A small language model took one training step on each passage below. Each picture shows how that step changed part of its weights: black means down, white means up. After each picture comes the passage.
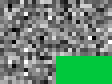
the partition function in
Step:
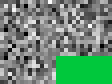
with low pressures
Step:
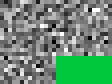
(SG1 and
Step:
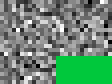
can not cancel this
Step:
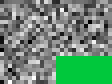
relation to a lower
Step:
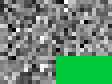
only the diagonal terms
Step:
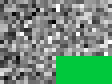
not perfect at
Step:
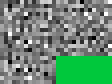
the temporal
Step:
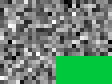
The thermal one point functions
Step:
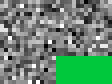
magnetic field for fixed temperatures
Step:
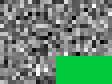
a versatile
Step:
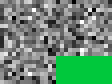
colour profiles.
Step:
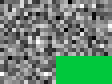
a major
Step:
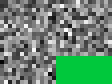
obtained a robust
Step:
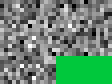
results. It is clear
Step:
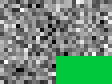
models, we have shown in
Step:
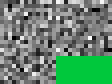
the models become an
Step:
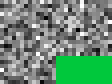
& Experimental &
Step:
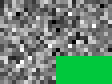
are transformed as one
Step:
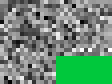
formulas $$\Delta
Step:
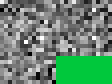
terms in the sum will
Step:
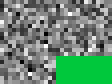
ensemble of different
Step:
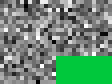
of this paper, one initial
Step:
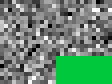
regime of stable
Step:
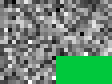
emitted light can be
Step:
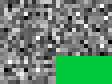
the device should be
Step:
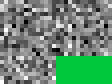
regression, qualified
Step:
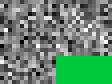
with present-day
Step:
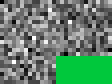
symmetry breaking
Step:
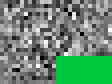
the different degrees of
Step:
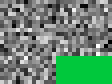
on Immunization in
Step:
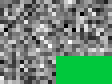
to the prediction of the
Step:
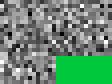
gating and memory
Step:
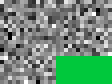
because the primary
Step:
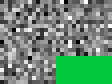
left circular polarization
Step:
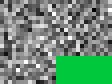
PBS plans with
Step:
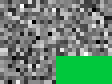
minimum capacity
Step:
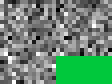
emission rates normalized
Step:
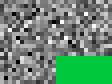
not depicted as
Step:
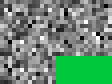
relevant potential for the
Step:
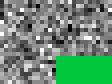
improves the effective quantum
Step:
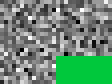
right. \ In
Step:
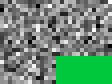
flux invariant to
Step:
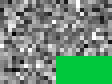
The data underlying this
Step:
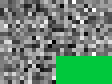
structure in the joint
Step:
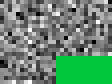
GeV; \item a
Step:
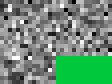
It also shows the power
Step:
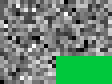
metric that takes into
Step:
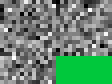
out to be accurate
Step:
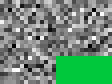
power of any single row
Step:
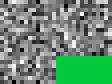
the agreed spectrum in
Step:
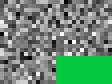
be characterized with the following
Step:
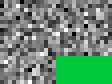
wall width,
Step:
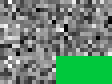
higher-order terms in the
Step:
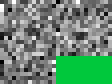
up to the second derivative
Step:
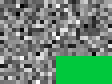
other words,
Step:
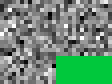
To the best of our
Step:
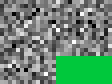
not an integer number.
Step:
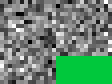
We then apply it to
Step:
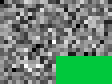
eigenstate of
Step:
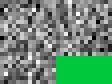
electronic states near the
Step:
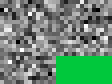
wave function of the ground
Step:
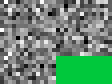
the held-out
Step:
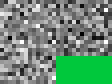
as follows: In Section
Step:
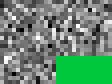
searches, and
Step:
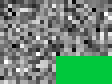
proposed joint
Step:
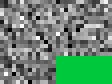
vibronic coupling
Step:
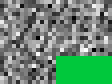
occurs within a
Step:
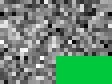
let us stress that
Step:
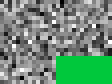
S/N, and
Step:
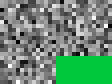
than in other regions,
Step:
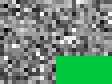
section, we show that the
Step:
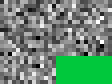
Amplitude directly
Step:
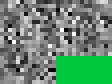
one model or the other
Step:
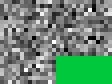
both the fast and the
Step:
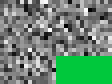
of the wireless
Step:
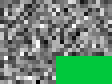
to different hardware
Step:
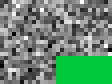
50Hz noise at
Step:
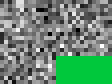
with a slowly
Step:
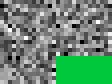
applied to the
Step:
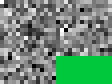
steel absorber
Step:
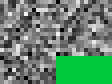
melt them in
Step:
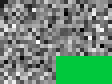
consists of a $4
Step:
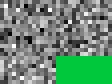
and coalescence
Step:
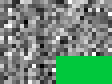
3(b) for the
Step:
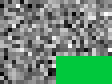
dataset with 699
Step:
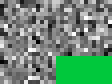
range. We also present
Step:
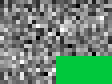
latter parameter, as
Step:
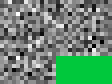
absence of cusps
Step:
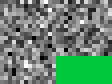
of interactivity can
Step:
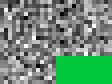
the value that entanglement
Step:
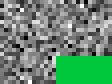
algorithm. We could not
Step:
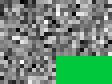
we consider how to predict
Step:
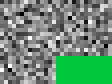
Internet topology
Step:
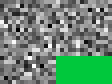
constructing the space of
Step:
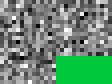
the~lowest order of
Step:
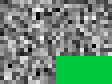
-\alpha s/2
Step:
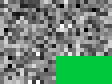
form a continuum, for
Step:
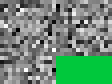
diagram on the
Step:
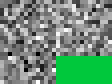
to point out that the
